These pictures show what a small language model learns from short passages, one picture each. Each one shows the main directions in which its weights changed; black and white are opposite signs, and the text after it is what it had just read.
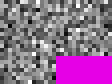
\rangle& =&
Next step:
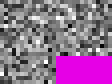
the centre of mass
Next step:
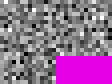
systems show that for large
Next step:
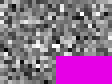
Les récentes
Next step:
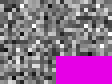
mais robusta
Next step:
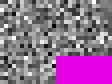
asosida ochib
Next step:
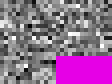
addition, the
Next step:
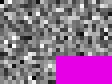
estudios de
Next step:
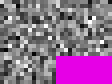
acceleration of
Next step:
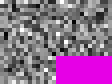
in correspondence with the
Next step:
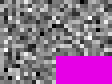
problem, we use the
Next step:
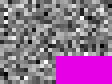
the fluctuations
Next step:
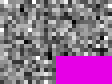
although current
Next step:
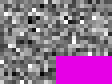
язык как
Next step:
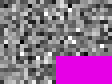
revolução nos
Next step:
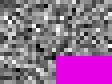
region $A$ and its
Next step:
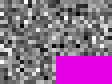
Lu's sample is
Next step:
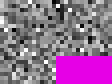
universal result
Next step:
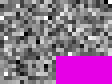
te beperken.
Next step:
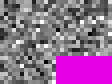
of crystal and
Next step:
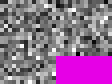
uchun zarur
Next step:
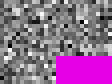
designed to allow
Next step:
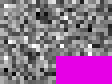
fluctuation at
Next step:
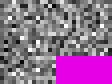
resistivity $\rho
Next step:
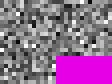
disiplinini ve
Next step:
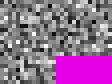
manifestations of
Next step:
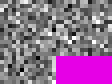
we obtain some two
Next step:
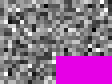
divergences drop
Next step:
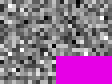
Mes (Día
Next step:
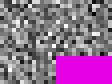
levar em conta a
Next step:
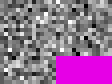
the folding. We
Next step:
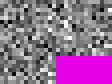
Das Hachiman
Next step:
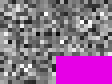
também um
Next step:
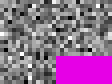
model was repeated and
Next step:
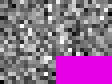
wick. Section
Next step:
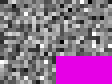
réduit à
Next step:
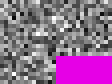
adaptability in a
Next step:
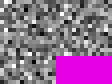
refer to the difference
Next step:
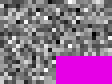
full range of
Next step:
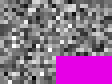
mass and effective yield
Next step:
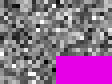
of a local density and
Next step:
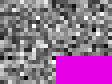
between the resonator and
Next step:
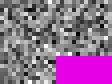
there are no additional
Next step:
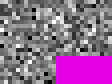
by Fontanella
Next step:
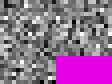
online information access
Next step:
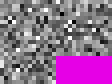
fact, coincide
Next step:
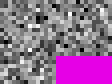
state. Fig. S6
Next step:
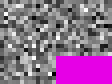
the numbers for
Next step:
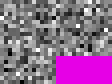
fields. In
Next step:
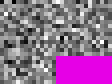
la exploración en
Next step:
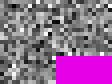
is faster than
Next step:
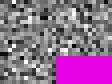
à différentes
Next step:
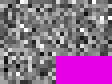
mining. Find
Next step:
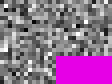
difference frequency described
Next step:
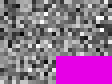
of the neutral
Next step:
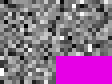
to each flux
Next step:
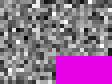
be defined by $\vec
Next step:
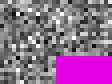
perform a complete analysis.
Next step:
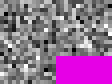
va tajribalar
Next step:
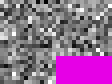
В среднем в
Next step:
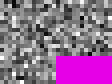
but the optimized
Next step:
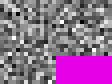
definidos) e
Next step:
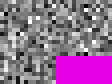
different strategies.
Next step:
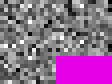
show that most massive
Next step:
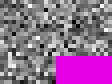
on the smallness of
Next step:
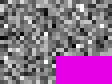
asosiy modeli
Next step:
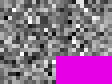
и т.д.
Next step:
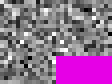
resumos foram
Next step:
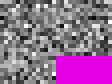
jets and in the
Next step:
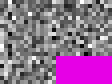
Prozent). Die
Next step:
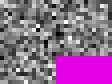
and dissipative
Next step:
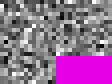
comparison with
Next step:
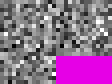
NO MEIO
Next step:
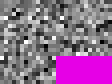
brief reference
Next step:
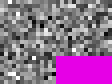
is quite different from the
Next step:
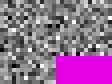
dangerous relation
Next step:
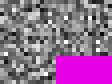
intrinsically bright
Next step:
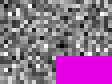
stirring. The
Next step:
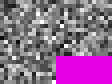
sum of three terms,
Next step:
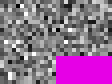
st/ga №
